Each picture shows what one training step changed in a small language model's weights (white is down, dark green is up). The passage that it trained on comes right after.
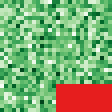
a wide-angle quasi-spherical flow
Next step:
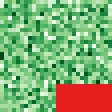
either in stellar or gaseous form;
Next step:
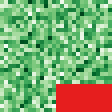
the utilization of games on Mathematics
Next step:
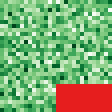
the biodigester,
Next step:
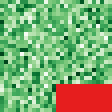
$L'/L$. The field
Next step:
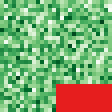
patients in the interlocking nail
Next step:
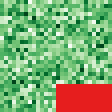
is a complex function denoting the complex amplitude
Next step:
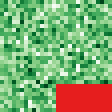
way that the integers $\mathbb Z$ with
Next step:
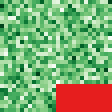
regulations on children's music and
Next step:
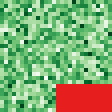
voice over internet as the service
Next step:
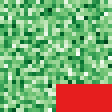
its antihypertensive effects limit its use
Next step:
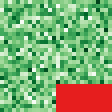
create templates based on the aggregate
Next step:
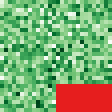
applications with different frequency specifications, and to
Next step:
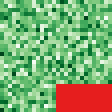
the estimator or (any of its functions,
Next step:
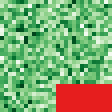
\alpha : \mbox{ for any
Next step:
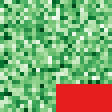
asymptotic is again independent of the diffusion constant and
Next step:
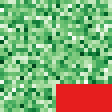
enhancement of EE within historical buildings
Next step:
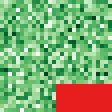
Fig.~1, the sources are most
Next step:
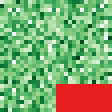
can be seen in the following:
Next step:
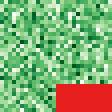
use a sampling scheme for models with
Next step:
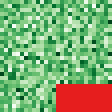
[7], Lin et al. considered
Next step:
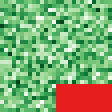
Air Kerma Strength and
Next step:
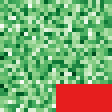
of a (1,1)-current
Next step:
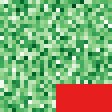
If the robustness is not high enough,
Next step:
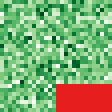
organized as follows: Section II describes the process
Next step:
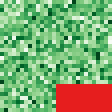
which may not offer the same degree of
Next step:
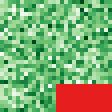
a binary term $+$ satisfying
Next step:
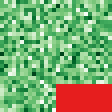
new for $c>0$ small.
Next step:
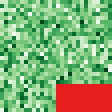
amounting to 10-20% in
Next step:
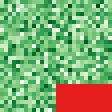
were background objects, and (b)
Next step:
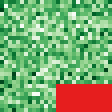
interest to policymakers, who may for
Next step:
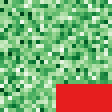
community pharmacists in Nigeria.
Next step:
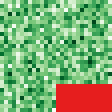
\right), \\ \end{aligned}
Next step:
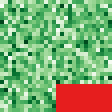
of diabetes and high blood pressure
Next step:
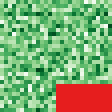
of diffusion returning inwards). Consequently,
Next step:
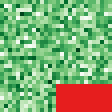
units (ICUs). Mortality
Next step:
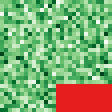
theories. These are theories where we have more
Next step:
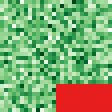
in the case of an already detected
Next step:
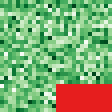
People often cling to traditional
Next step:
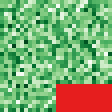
Varbaro told me that he
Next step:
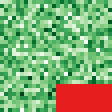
WIMPs can diffuse outward in
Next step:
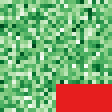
$N$ (in the context of
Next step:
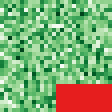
6 compares the singular values of
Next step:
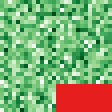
type of representation. Our analysis in this section
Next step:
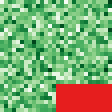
a contribution to the amplitude difference given by
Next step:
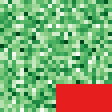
TORA, movement of the control
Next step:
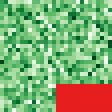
are computed for a scaled-solar
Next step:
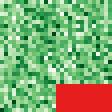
$\Delta$, $B$ shall be very
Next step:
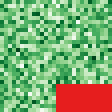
is zero. Otherwise, the virtual
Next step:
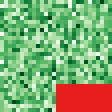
general definition. For an algebraically closed field
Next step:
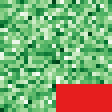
proposed as a way to increase the rate of
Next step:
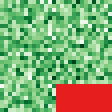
Tanaka et al [5]
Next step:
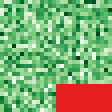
purpose of this note is to present a simple
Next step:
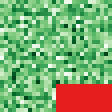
to reduce the cosmic background that could appear as
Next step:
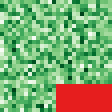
of a positive and significant relationship between mental health
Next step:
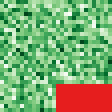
to the lattice composed of linear links --- all
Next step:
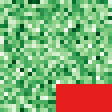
gives a simple illustration of the
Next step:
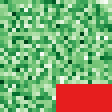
to get 'the correct' chemical analysis,
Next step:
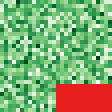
on rather subtle deviations from the null
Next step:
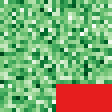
though this spot was closer to the
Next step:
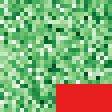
across varying numbers of merged logical
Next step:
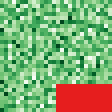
Gini coefficient. The proposed model takes into
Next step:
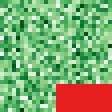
we get the following \begin{prop}
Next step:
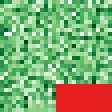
in an acceptable model fit. Results:
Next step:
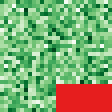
Efficacy of Ketamine as
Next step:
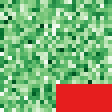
accuracy in correlation with MRI Diffusion
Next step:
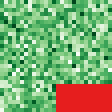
the degree to which conclusions about the relationship
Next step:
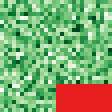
of the pair $(S,T)$, the
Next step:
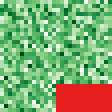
is reducible if and only if
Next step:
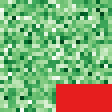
composites are used in various
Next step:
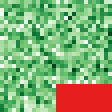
findings are consistent with extensive literature, including
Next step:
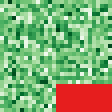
writes in this context, "It was
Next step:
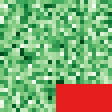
the subprocess centre-of-mass
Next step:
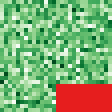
helps contextualize our study, while
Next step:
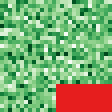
of $h (x)$ which is also
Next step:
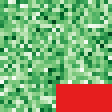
this paper, we developed a case study of
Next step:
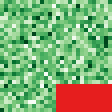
The camera connects via USB
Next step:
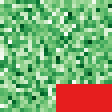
and only if $\alpha=1$), or
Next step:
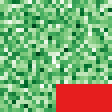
show the \mgb\ index
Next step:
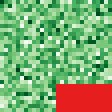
3: Conceptual idea for implementing
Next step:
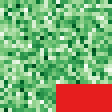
stabilizer of $R$ under this action
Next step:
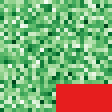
kept secret from other
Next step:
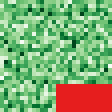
of samples based on Taguchi
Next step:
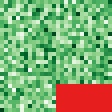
supersymmetry method, $\omega$ is taken
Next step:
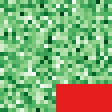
switch works at intermediate repression strength.
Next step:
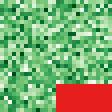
flexibility and spontaneity in
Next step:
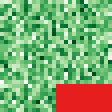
\end{equation} Here,
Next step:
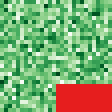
one. As before we have $\partial
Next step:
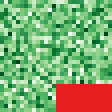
Next, we use them to define our
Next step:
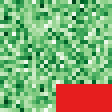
these results in the context of the
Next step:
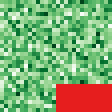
characters / individuals from these groups;
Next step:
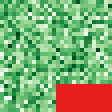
hand, for cast iron used in
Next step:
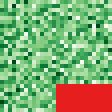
GCS and UAV.
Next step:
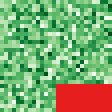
that control chemical reactions, such as
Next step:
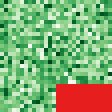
graphs. This is clear in Fig
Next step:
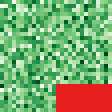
$1 \leq i, j \leq
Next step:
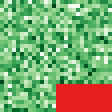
$\beta$ and $f\in
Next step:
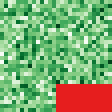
of Fourier coefficients, we now deal with
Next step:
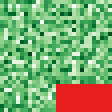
a.u. in time.
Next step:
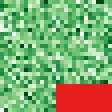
to $\mathbb{1}$ (see section
